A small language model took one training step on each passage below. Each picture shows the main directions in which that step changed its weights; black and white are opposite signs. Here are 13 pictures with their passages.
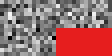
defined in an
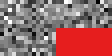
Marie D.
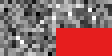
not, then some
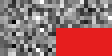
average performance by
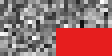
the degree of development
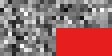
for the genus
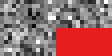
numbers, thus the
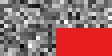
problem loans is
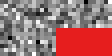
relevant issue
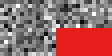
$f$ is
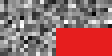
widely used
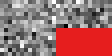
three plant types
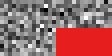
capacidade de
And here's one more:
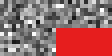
the improvement
